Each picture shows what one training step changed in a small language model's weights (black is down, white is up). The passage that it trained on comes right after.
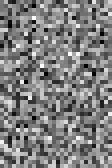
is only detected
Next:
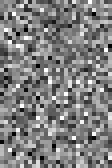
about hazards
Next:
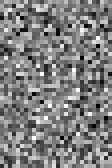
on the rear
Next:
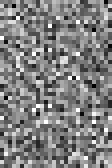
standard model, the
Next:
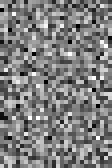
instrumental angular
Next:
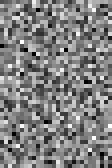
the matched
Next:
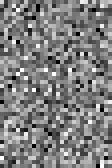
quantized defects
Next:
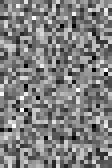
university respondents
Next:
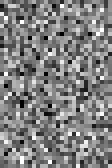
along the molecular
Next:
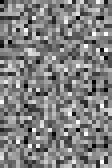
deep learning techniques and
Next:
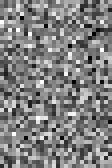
the grade difference
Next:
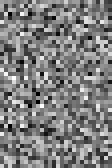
from gradient
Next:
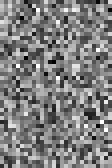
The paper then
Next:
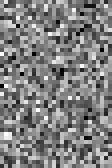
both in a general
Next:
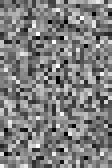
mass loss of
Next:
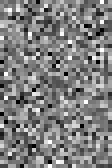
the ground states are
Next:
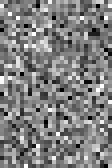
the UV model
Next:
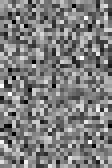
is mostly
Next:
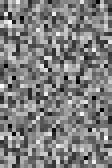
secondly with the
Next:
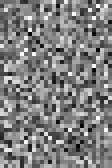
decays in data
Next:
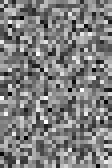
be continued in
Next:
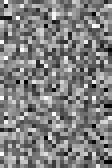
embedded in
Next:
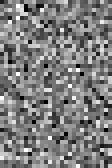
their learners.
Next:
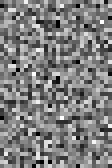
states, these two
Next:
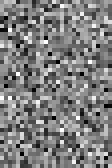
was noted.
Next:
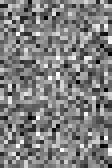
essentially affective
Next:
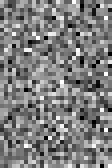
optimum location
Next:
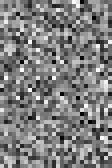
dispersion is
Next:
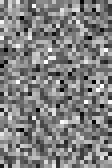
The influence of the
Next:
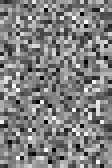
order such that
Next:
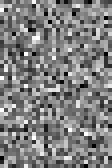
factor in NS
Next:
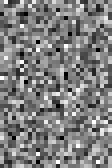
in Figures 4
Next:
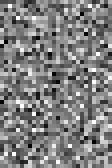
p and q are
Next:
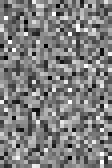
CV divides
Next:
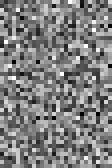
standard deviation was
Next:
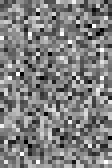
the order may increase
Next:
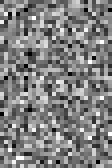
measured. %
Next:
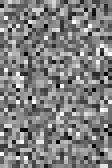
supposition of
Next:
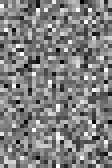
model. % The
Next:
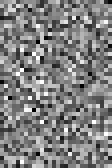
and learning, as
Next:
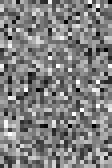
minimum required to
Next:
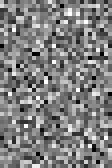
shellac and
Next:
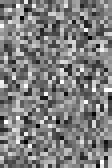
the publication years
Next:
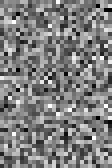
combination of theoretical
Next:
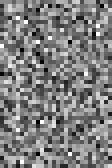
and academic engagement
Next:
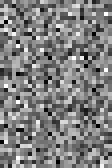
dimension. The
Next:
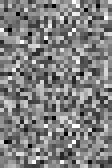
research was conducted by
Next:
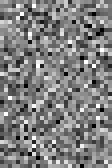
the province in
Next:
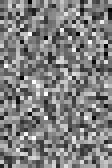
were smaller than the
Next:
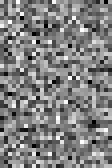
Moreover, the effect
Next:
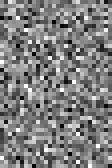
capacity and will of
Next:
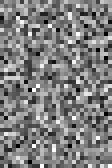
feedback on the
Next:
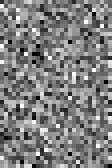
and\ \bibinfo
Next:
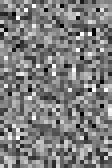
harsh areas
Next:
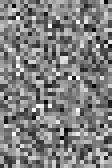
model, the number
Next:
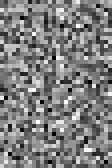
point of consumption
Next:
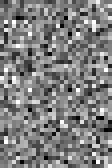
mean square
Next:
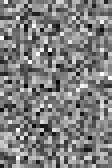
in the example we
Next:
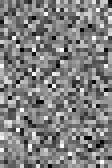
the geometries we
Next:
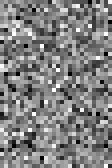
To assess this
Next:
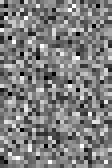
h elements of the
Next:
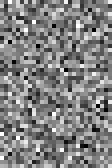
5 (Chart
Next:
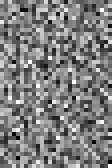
black, while the
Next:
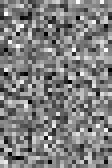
levels of statistical
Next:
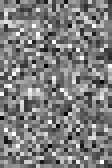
to what momentum
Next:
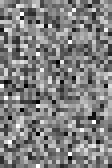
as a result of
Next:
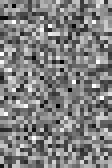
sample in pure
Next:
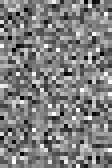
together. Since the
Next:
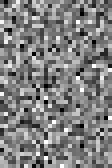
, represent the interaction
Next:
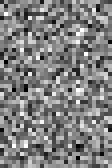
taken into account to
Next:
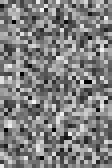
the role of
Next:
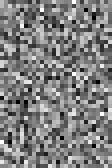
is evident that
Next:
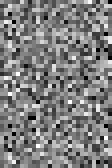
essentially needed to
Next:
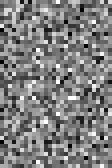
observation time interval
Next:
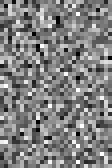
who withdraw
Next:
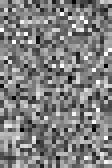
frontal view
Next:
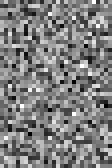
expensive than
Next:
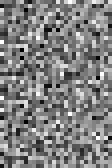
uncertainty larger than
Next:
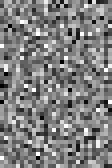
and K scans
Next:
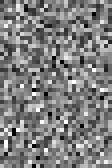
their purchases
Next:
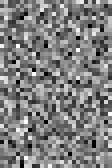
we laid
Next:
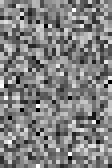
as a constant
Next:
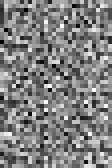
allusions to
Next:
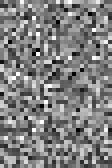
applications, behaviour
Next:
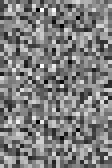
lack of knowledge about
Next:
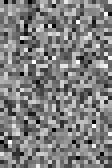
It is clear that
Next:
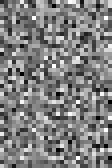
significant difference was observed
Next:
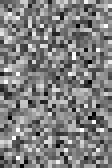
focuses on a
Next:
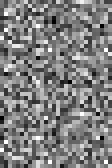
of integration into
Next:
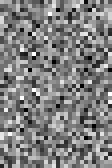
the filtrate
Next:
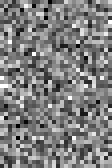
for the atoms
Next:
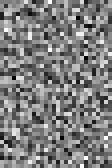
with considerations for
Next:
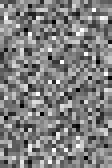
Taking into account
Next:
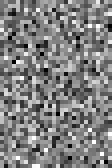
in CuCl
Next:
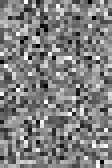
Computational techniques
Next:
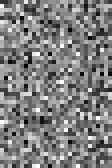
our notation.
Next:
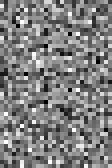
accord with that
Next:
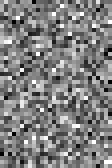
bounded by
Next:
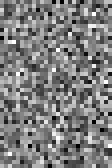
a stiff
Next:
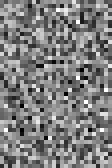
How does
